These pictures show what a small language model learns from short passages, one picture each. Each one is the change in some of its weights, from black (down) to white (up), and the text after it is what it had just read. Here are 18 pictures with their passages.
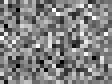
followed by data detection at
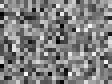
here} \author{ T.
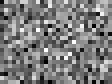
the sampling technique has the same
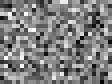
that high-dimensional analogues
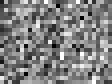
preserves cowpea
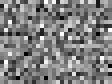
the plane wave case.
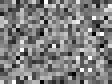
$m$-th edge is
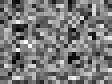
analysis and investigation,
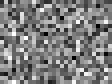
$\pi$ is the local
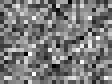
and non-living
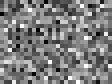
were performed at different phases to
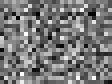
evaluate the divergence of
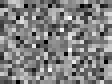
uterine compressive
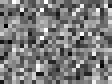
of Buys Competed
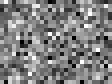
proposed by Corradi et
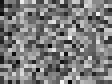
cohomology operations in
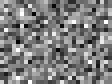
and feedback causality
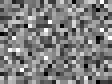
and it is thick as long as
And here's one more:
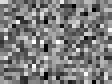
period $2$, and near the
